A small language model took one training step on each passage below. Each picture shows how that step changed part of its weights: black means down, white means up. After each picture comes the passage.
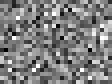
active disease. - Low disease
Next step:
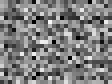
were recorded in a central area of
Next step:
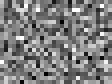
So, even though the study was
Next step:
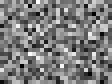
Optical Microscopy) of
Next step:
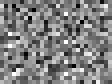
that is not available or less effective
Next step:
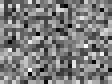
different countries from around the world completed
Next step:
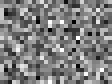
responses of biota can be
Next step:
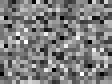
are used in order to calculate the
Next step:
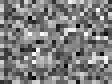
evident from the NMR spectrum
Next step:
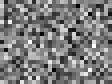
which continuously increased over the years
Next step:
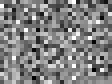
they may fail when dealing with
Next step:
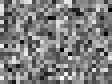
one inclusion, adjacent to
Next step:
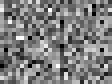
first, an adjective belonging to
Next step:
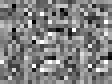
47.5% increase in
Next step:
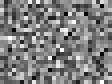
the traditional musical instrument signals
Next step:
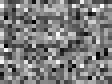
may be compared with each other as
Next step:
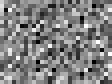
& Cultural, and Scientific
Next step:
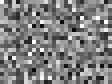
Abbreviations CE:
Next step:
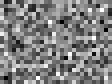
good number of students scored above
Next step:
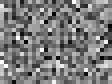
by previous workers by titration of
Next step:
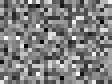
the past year has been the definition
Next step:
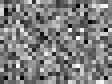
different levels of tumor
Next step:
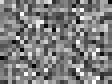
The Problems of the
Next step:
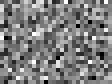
Greenhouse gases LCA
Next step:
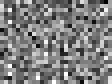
and research on the complex connections between
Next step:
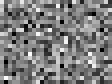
D3.1 and its
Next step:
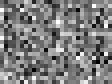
to stringent metrological
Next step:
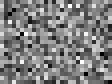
policy strategy to encourage PTRS
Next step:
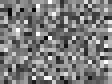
the performance of ICICI
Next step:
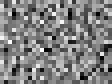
you the *Last Man*.
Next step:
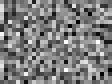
with different water type. Plant
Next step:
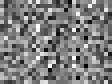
the initialization of the methodology parameters
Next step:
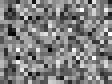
samples per second, thus giving
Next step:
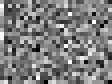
data gathering on selected local
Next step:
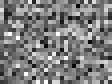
two main groups compared to the control
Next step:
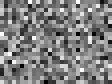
the problem, society in the region
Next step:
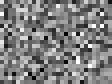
group tended to corner the
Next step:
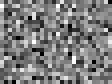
student accommodation search and management.
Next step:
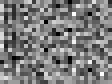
to the chromotropic
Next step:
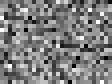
was covered by superficial head of
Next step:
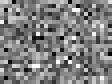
& \text{if }
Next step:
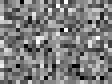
involved in an ERP implementation project
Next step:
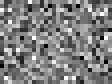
a worldwide phenomenon has benefited
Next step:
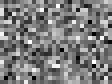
leaders value transparency as a mean
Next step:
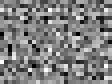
is a way of life that is
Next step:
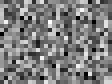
answers of participants; observational
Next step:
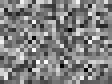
Sasso LSND
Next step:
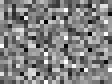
of the 33-bus
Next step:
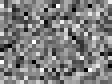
on [LinkedIn](#)
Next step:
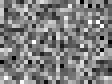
Time poverty: in the
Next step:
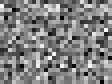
can be explored through VR,
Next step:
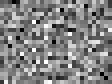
Dr. Jane Lewis
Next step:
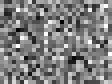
high prevalence of communication disorder which was
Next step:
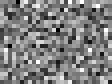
IPF creating isogonic
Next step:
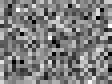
temperature increased from 250 to 300
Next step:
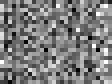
to stressors that increase AMP
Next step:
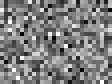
a longer time (about an
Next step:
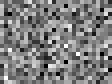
sustainability in Nigeria. The writer
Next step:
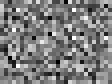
also the possibility of these animals
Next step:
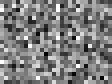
algorithm, we tried to apply
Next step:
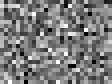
schools or insufficient educational work,
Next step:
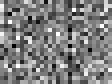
component specifications and environmental conditions have
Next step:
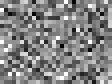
6x6 circular tiles that
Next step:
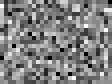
technical specifications and defining security
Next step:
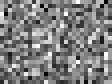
coef. / (SE)
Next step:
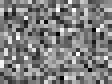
of small children and infants due
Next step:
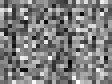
of the objects the conflicting mass
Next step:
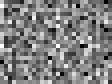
select topics of interest to follow.
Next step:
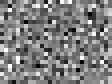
, and sulphonic acid
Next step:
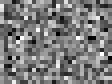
products. Promoting
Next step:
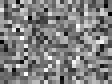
strategy when the tumour is
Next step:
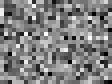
coax design. In contrast to
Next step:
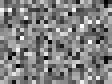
of solid tumours or managing
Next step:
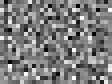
a professional, for a journalists
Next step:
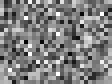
the rest are masters and
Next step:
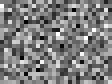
and boulder deposits,
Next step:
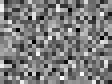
interests or problems at the same
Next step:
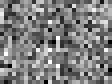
ones at Test III ($p <
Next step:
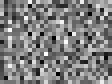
the effectiveness of the lesson.
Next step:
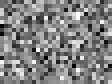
apparent order lies elsewhere
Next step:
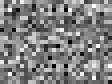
“SKOS is an
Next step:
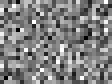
Holman RR,
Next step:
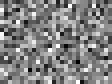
advertisers are increasingly
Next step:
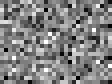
reality. In this sense,
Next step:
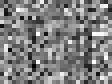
dose of butorphanol
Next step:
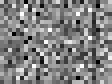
This type of behaviour generally disrupts
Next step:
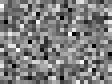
can occasionally be associated
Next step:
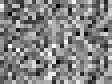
develop heightened concerns about being
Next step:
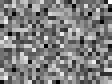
® Core ™
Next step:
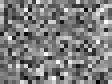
according to their percentage of presence in
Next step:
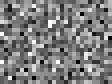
mg/l as an average
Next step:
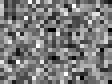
the final day. In January,
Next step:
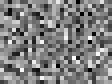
Hypertension 6 (8%)
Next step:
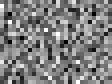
policies, and establish central banks,
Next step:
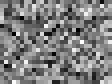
expression. Positive associations were
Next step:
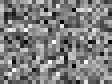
in accordance to SOP at lower
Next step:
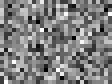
zone model tailored for fracture
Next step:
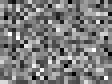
other groups, while in rural areas
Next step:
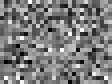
the survival of its employees,
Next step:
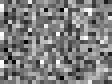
well as practitioners.
